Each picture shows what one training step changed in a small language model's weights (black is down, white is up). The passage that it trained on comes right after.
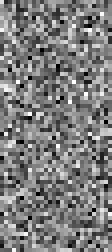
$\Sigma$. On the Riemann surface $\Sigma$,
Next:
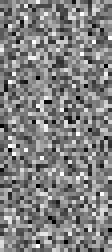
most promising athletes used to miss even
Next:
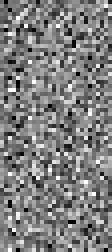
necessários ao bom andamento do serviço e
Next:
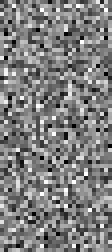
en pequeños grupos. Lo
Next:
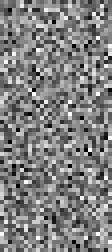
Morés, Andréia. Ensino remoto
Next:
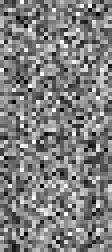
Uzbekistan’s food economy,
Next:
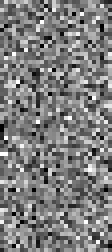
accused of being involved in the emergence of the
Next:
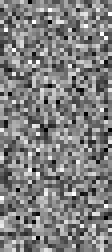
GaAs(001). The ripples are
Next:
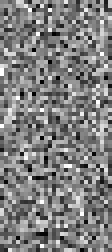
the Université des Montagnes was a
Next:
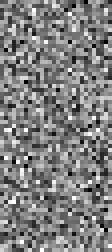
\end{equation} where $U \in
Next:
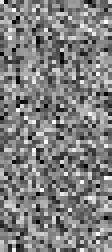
performance and the energy consumption have a positive correlation. But when
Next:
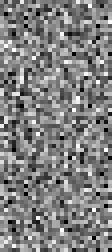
bor. Vitaminlardan C, A,
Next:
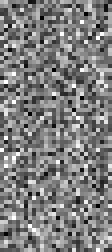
*Central Asian Journal of Literature,
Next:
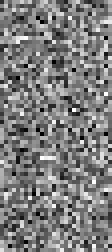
structure, a high level of material purity, a low
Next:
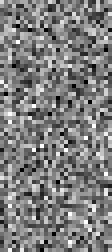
tilt is coupled with the polarization in
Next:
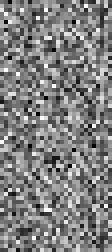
Reach 2 Million Digitized
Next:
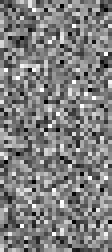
branch, Deputy Director,
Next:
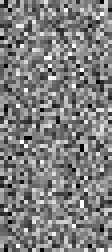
giới thiệu
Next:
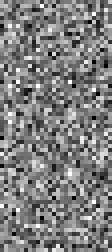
Table I lists the HABIT input parameters and values
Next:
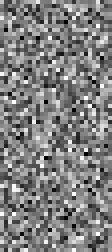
- havoda mavjud
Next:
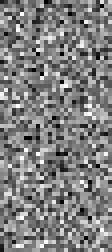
may negatively affect deep learning and accurate
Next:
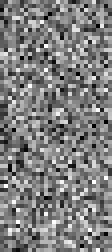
bound-state solutions. The eigenenergies for bound
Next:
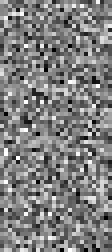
they were instrumental in meeting the demand for
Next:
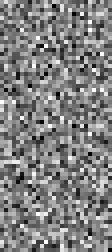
dasturlarining tahlili va talabalarning til
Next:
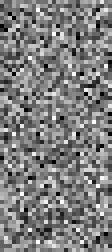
teacher corrupt practices in junior secondary
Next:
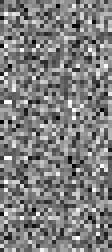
& \lamp & \lamp & \lamp
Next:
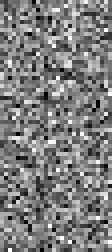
el docente, además el estudiante no está en
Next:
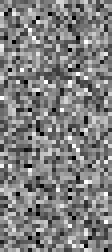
geral para a análise de limites e
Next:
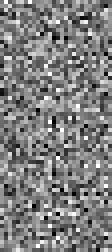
четко разграничивать три
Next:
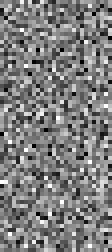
either to a Ru (III) to
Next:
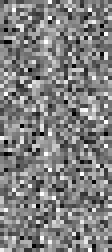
surfaces and sub-surfaces The surfaces of
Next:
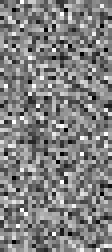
reliably measure crystal channeling efficiency from other available sets
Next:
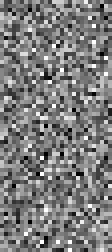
1390, nepunih godinu
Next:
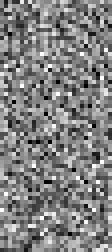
slightly different from standard Cooper-Frye
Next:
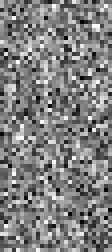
the electromagnetic field can be time-averaged
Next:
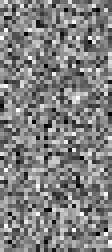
eski Yunanca “strategia”
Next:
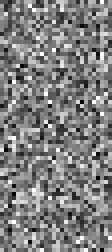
any recommendation by doctor. Table
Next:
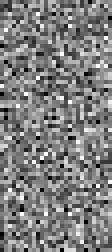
2013). Furthermore, it should be stated that with the
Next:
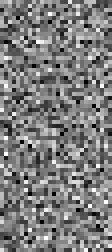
dilaksanakan dengan tiga kali
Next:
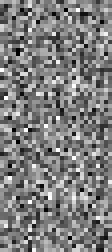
\frac{d\varphi} {dt}\right)
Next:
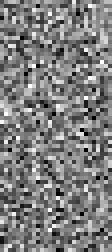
machine. There is no time to eat,
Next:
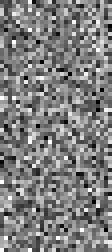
SCHEME EU Horizon2020
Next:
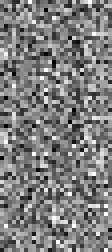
Flower bunches 2.69 ^{ns}
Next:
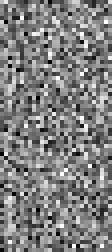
the number of clusters (K). In the case of the
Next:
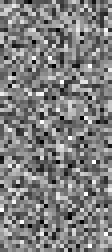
called ``chiral induction effect''. We also discuss
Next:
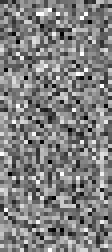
very large random matrices (such as
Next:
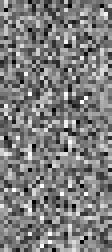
одна из причин медленного
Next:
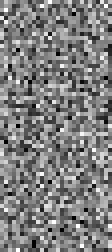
C shows staining of nuclei of cells treated
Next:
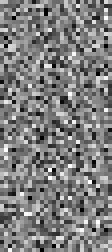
geometries in global AdS were constructed in
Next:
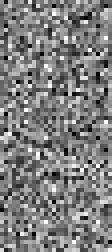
переносных гибких труб,
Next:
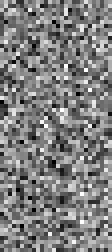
of angular momentum states. Experimental work has mostly been
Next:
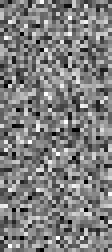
гидрирования олефинов,
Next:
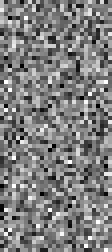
vez envolvidas no processo de 'domesticação'
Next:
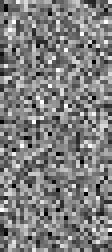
is created to promote the integration of the student
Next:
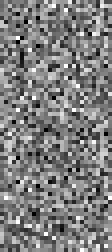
the first Semester of the Bsc.
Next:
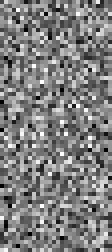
to work with successful foreign political parties and
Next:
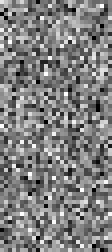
Про проблему насильства так чи
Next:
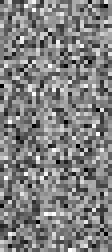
contact-induced variation, language-internal variation
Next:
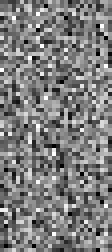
специализирующихся на этом
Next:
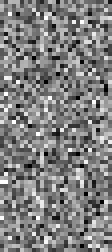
eliminate costly delays and waste currently
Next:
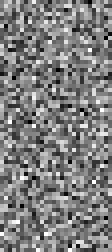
functioning of businesses and, a bit more with
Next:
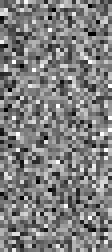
the purpose of ESE1 5.2 Azores
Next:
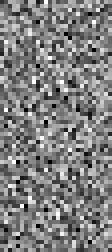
goal. My friends who went to
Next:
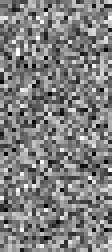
Simulation results are provided and show that the proposed system always
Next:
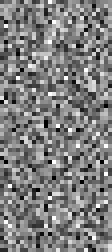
moisture evaporation rate were in the range of
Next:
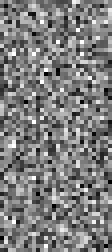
$E$ is the missing energy, and
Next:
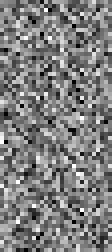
Khodjayevich, Academician of
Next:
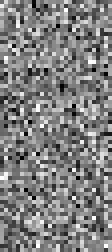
One type of SRP transitions to the other as
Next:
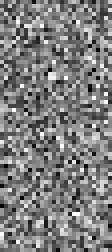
to that of Leo~P, which was
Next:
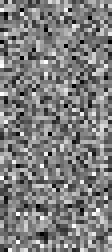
The magnetic susceptibility for each sample was measured by
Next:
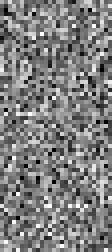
time is illusion. “Everything is presence
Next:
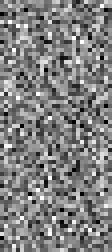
potential well serving as the quantum dot confinement
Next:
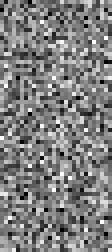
quenching, while internal mechanisms like mass quenching
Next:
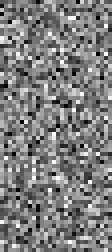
de salud y educación, fortalece nuevos
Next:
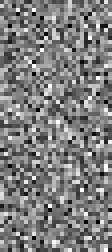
di qualità*. Torino. Isedi,
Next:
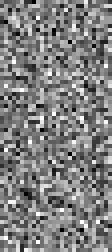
successful branch protocol} (OSBP). The problem
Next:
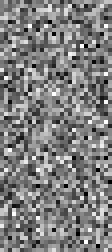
sistema informativo contabile; - 3)
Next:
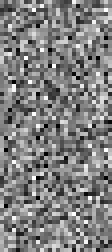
$D_0$, is known and then there is no
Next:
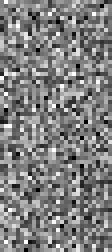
\caption{\textbf{Roadmap of the
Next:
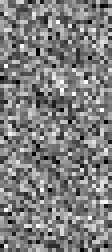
and it's the first Iraqi
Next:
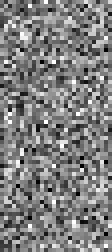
the simple coating method. The present study also demonstrated the
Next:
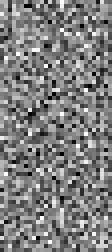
their signed DMP, as well as later updated
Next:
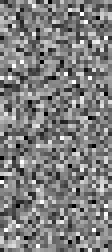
Fig. 1 A generic distributed local level with upper level
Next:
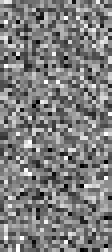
informative properties of the data are systematically affected by
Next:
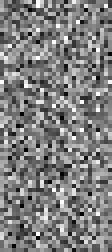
Trans Saharian Insectivore NF
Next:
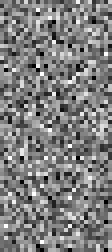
ao movimento como simples comportamento motor, mas
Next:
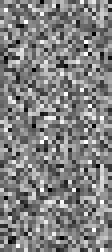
android-based mobile application for
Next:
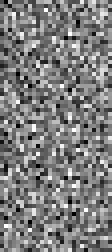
профайлингни самарали
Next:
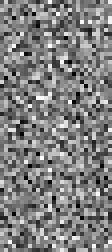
manual sequencing procedure. Both ends of
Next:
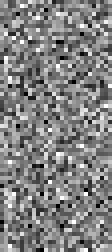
orientation did not relevantly influence the results of the
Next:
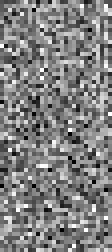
of the production of high-quality flour,
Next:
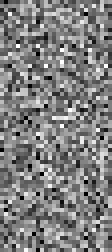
a greater accuracy than was previously achievable
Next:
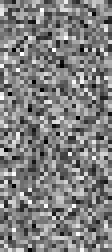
detected by periodic spatial displacement of coronal loop
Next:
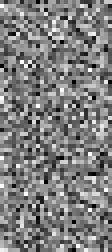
to 100 Myr, at which point they were entirely
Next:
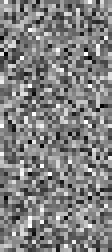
on association, more credibility, enhanced
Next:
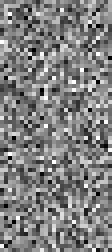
innovatsion daraja Zamonaviy texnologiyalarni
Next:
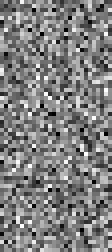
resonator using the Transmission (TMQF)
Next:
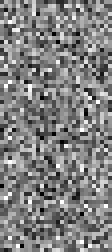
in adolescent girls in this study is because most
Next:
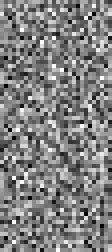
of biological sciences, associate professor
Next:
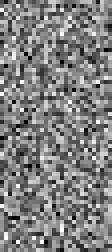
cost. To meet these stringent requirements
